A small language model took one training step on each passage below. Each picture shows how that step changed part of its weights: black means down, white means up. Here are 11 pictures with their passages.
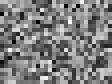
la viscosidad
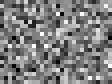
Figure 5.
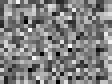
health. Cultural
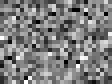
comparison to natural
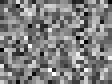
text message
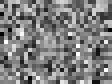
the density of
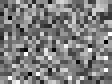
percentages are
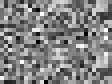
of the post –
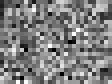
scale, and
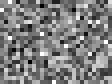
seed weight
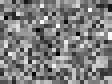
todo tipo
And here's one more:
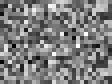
em seu
